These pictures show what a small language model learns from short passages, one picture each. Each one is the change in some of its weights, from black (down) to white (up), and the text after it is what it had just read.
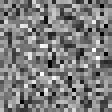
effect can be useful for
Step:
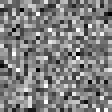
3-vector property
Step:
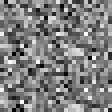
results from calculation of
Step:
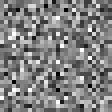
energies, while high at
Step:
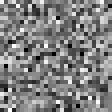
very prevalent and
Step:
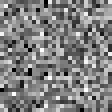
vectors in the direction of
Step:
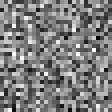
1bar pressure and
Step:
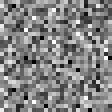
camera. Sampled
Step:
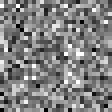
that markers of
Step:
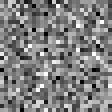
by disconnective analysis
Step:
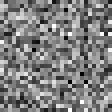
AND LEARNING
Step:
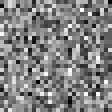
succeeded to some
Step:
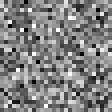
convenient to install in
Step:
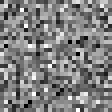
radius $r$
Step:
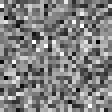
a rod and
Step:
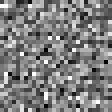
ghost $c$
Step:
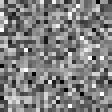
of environment. The first
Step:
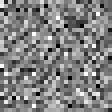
changes rapidly. A
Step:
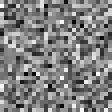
a mobile state. Other
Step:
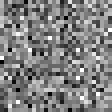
as the best way to
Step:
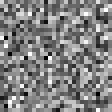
great detail in context of
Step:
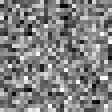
which contains a detailed application
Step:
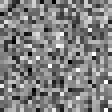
heavy flavor observables requires
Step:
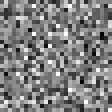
PMTs are
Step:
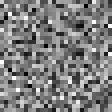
calculations may be performed in
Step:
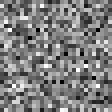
Sonic energy and
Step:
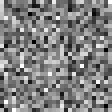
Incorporate a
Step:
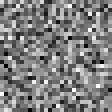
was advised eye
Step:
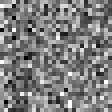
music to be
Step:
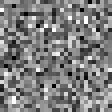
of a doctor.
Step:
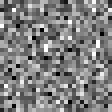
the interplays of
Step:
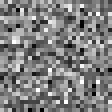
evident from the plots
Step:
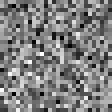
production line of the
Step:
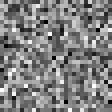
frequency of the magnetar
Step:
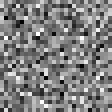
a survey applied to
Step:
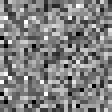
above. The values
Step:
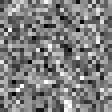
exist -- between the
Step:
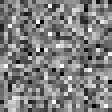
\citep[most within
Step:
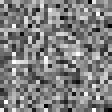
datasets, through a
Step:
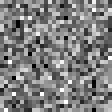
using the “results
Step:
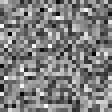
``Fate of
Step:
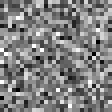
assumed definite, when
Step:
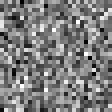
and the thermal-wave
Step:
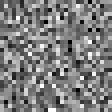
type, defined as
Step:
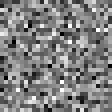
The case $w <
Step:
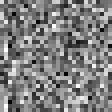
of the supply chain is
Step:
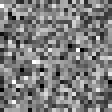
lumbar region.
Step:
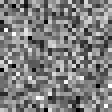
ability to prepare the
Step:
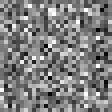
Degradation of
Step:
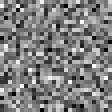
that generates the
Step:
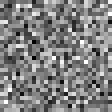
As a result, edge
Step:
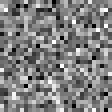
mean values of two independent
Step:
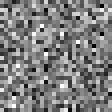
The first version of the
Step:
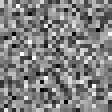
was computed by the usual
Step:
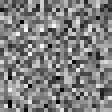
be recognized as an
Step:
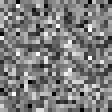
observed often in the
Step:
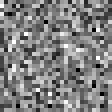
use of these tools through
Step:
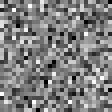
the chamber.
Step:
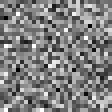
\Omega. \quad
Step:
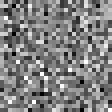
her particles in $\{
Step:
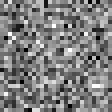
together with the more relevant
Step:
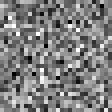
analysis and systematization
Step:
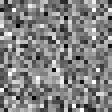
the rest of the
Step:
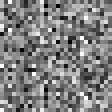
in this paper. The
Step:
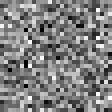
spot size and energy
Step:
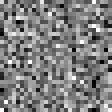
introduce a theory of information
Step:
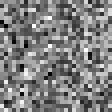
expertise from
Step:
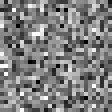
the underlying data distribution
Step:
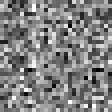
Markovian state of
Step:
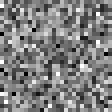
sees that the
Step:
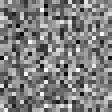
in the first place,
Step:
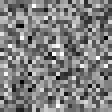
maximum design intensity, with
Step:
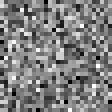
efficiency of the activities of
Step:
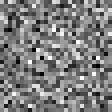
of us, our students
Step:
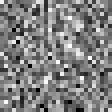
events, explanation and
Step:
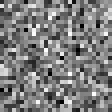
(exists B x
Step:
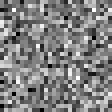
the anisotropic Dirac
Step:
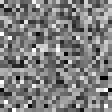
respect which promote a culture
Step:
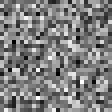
Part A focuses on
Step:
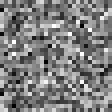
and managed in the
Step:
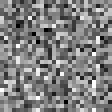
with the nominal
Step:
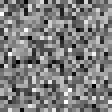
order to improve the execution
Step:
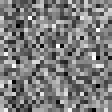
with the use of digital
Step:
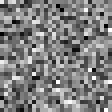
employee performance with
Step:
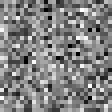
mislabelled but no
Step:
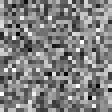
as the fermionic
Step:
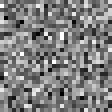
a differential distribution of a
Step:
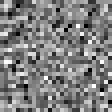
nonzero magnetic field as
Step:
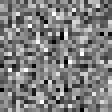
Science (COMP.
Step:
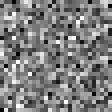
the arbitrariness
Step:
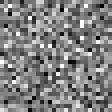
(Ratra \&
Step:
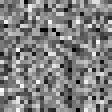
defect free and are
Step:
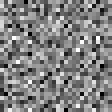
as long as the dominant
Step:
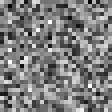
experts distributed over several
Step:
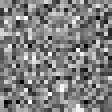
similar transmutation profile
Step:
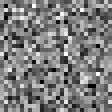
To compare the experimental results
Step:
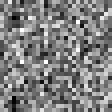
and within the same
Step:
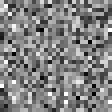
printed objects, the surface
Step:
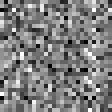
the approximate joint posterior.
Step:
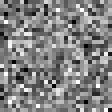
localization of light. In
